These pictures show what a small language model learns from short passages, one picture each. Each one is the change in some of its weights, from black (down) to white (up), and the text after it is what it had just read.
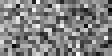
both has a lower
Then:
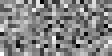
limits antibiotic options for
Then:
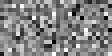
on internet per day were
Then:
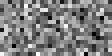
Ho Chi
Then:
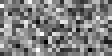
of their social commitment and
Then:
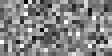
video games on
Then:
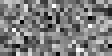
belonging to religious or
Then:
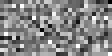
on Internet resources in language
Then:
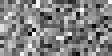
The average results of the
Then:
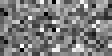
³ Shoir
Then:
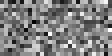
and phosphorus
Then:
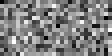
be used for sample harvest
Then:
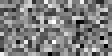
organs were much
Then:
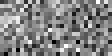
process of batteries, the
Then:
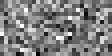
80% of the
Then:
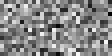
capital costs, corporate
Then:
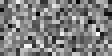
count in milk and other
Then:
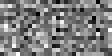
has been in vogue
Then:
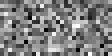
to current unsustainable
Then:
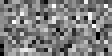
sound when you hit
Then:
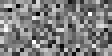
challenges faced by most
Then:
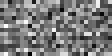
SK is highly involved
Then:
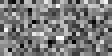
and Practices of the
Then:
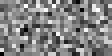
Analog performance of standard
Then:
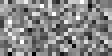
(51%) patients were
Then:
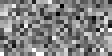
the average webpage
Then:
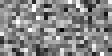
some enzymes of
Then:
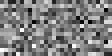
and agricultural policy reforms
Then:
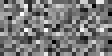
thus more and more people
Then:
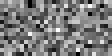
they are assembled,
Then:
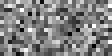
quality of life:
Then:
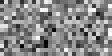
Brief description:
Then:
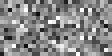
orientation. The effects of
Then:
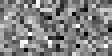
Therapy for
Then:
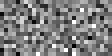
OF IEEE-14
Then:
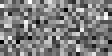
of information, which makes
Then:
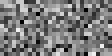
collected from the Web is
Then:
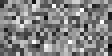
every $m \in
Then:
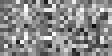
CONCLUSION This study examined the
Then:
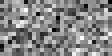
variable for the 2019
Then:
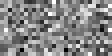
Figure 7 (right)
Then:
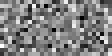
more likely to follow good
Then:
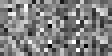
findings indicate that, although
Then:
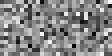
process in cocoa
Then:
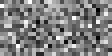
of the scenario was less
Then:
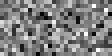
- ³ Faculty
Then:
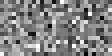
students adopt new technology
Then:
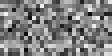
to another geographical location.
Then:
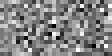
Acute allergic
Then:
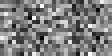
to the standards of the
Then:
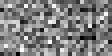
social dimensions, with a
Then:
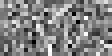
traditionally the scientific community
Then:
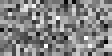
activities. Thatta was
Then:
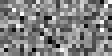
hospital PCI volume and
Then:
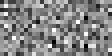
in logic design verification,
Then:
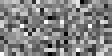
Blasts % 0
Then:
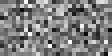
that the EFL students that
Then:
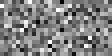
of the fracture surfaces.
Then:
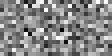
What are the reasons why
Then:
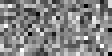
has attracted increasing interest
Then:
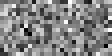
the compounds melted with
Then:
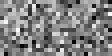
time: has classical
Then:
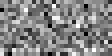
people don't understand what
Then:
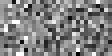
lack of funding, a
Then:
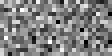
storage tanks must be
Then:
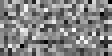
Indonesia and Japan*.
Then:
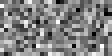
of multiple cracks
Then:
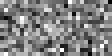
Catherine Waters
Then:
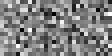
etc. here different
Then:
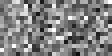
absolute values of the
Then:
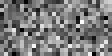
testbed with
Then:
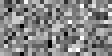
It described Amigos
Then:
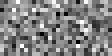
surface and generation of a
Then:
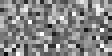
mobile banking [25].
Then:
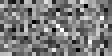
and Recognition
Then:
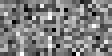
possible to reduce the amount
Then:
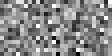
nature of field theory,
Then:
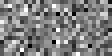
uncertainty, which can add
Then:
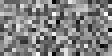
under the Australian
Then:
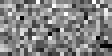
order to overcome the above
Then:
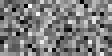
securely recognize and
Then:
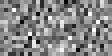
system. The developed
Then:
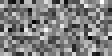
and B. It can
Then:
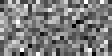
good company value, while
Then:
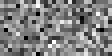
remains contentious.
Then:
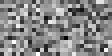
research, the effects of
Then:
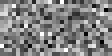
the predictors of perceived
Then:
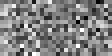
the eyes of patients
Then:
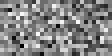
paper, we discuss the
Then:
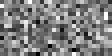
of achieving effective results by
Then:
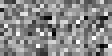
present study, increased
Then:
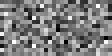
to be used by data
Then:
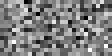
connected to spring elements that
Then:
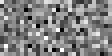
additional testing by efficiently
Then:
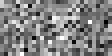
initiated the same process
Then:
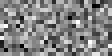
Methuen &
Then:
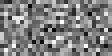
only during the occurrence of
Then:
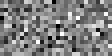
for 24 hours in a
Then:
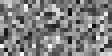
lecturer with
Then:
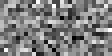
how this affects CSA
